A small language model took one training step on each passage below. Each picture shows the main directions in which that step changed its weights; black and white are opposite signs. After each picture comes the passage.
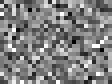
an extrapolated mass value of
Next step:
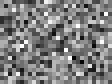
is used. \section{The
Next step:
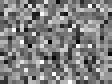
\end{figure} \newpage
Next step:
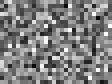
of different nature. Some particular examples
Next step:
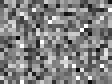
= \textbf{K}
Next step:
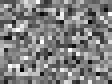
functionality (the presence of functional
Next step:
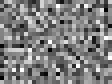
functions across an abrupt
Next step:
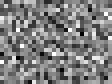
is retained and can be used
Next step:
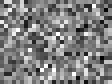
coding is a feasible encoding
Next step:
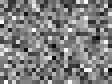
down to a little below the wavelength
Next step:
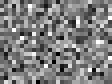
relevant region of the field space
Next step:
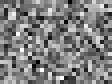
360 nm is achieved at the
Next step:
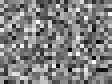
precisely, from 2004 on more than
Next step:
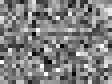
seasaw mass patterns suggest a
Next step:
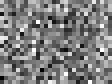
under the homomorphism
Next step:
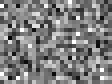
low-lying states will be very
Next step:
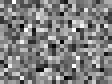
phase for two large caverns
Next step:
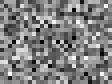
the NFW profile, those
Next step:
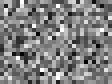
q_-$ mode if and only
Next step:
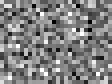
simplicity), which action we assume to
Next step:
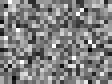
to the phase shift depending on the
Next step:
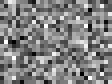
in the interval $800 <
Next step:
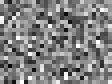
since it also contains interstellar absorption
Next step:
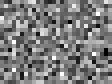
is easily implemented by adding the columns
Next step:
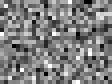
point estimates were increasingly less
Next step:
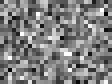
opposite or were unclear. This
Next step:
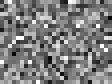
of information or aggregations thereof
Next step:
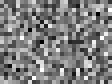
the neutron EDM derived from quark
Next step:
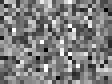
examples are worked out.
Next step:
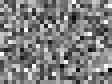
the effect of LR-GCN
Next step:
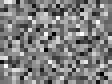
knot theory while none of
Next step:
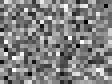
dynamics in the infrared, the
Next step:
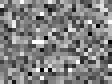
observed Ly$\alpha$
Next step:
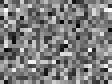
yielding discrepant results because of
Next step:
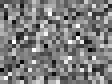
Zeeman effect in some fraction
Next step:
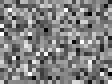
curve the region of parameter space that
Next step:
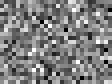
the wave interaction process is nil
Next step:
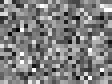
available positions throughout the room with relative
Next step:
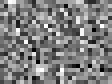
in SiO$_2$. The
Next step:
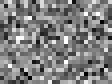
and smuon masses than can
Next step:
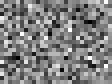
observable $O$. In the above
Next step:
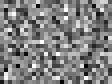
0.90$, and three lattice
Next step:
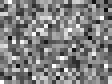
of the key problems in physics and
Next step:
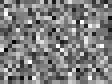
analyses being performed, while accounting
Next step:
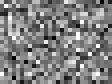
states known as excitons. In
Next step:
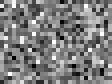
typical of sudden increase of
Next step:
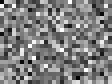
four dimensional manifold is regarded
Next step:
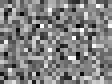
STM image acquired with a
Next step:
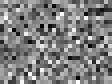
{journal} {J.
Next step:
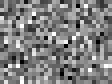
extension of Riemannian
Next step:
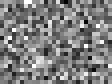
2000 m asl as a function
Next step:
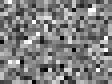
of 30 for the CI scenario.
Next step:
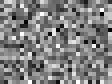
characteristic was assessed using a
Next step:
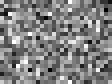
targets; our targets are typically
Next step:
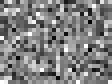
discussed later) but we also extended
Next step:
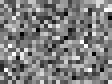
the masses of the haloes are
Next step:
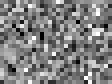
gap 3D-printed
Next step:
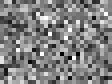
are used in the text, even
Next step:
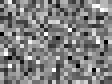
$\Delta\beta_+$ errors
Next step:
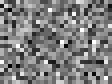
semi-infinite planes with
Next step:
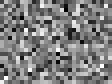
beam and, in order to avoid
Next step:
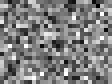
to 2-D coordinates. A
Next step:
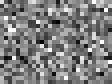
given in another place and could only
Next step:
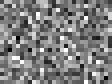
strong interaction with the donor
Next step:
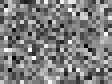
exactly as expected (see Fig.
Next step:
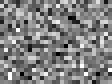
higher-level state when one
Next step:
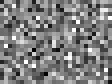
both of these methods to correctly determine
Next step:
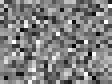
a hit for nine combinations
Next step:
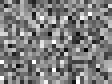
$b$, where the rest of
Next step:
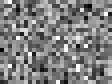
distribution we obtained a value of
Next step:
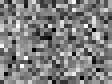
and their associated arguments from issue
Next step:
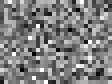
CA; United States of
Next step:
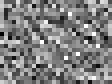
2009)}. Seismologic
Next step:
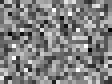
abundances for that given element in the
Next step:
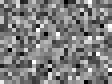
light in $N^{g}$)
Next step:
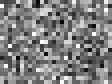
nontrivial lattice at (g)
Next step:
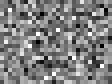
\HeII\ ionization region
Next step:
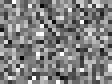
parameters and galaxy types in the two
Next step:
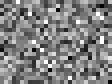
helicity conservation is only
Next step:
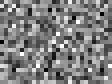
secure QKD scheme exists
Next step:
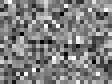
of the theoretical models of the
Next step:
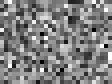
of the lines at different levels of
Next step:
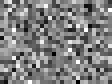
noise source is a commercial
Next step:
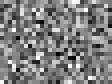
Similarly, the CoFeB layer
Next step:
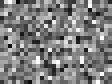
by patterns (d-f)
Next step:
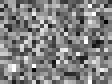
the high-temperature ensemble averages
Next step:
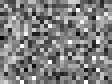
the superconducting transition temperature is usually very
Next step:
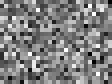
limited by the number of qubits the
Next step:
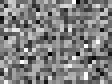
essentially zero for $\mu_\ell
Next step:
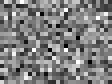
gravity theories beyond the Einstein gravity naturally
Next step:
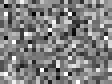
gravity. Now, we are
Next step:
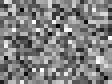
species $s$ of mass
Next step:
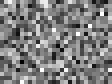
contribution from intermediate densities was adopted.
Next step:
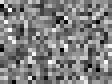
takes, optionally, a
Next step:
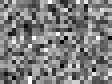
al. introduced a formalism for using
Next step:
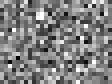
The effects that are modelled by
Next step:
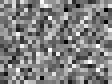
effect of this malfunctioning is
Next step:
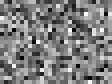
are the same as above. The
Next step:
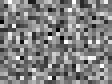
to extract the analytic solution for
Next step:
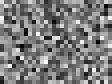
implementing the line search and
